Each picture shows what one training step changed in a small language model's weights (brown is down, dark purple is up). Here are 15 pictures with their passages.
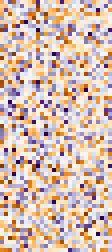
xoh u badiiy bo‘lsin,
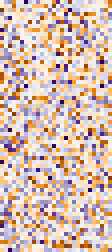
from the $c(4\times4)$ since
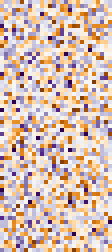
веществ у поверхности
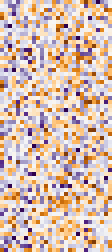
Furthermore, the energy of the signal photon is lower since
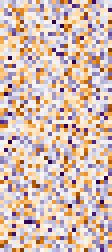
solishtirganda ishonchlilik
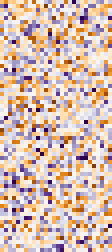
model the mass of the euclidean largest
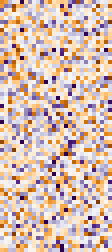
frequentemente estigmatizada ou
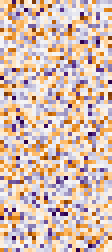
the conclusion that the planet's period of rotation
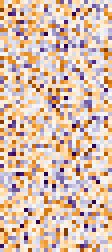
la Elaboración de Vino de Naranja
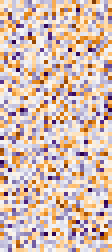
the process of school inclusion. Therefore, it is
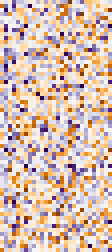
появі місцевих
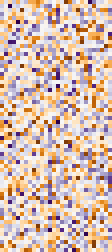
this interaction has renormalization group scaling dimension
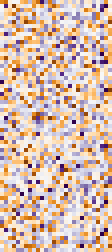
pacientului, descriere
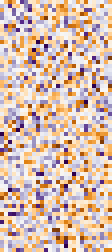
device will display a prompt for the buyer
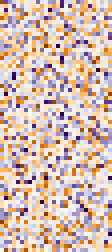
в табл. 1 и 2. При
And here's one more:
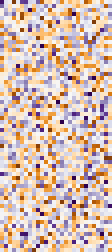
awareness and interest. To find out this
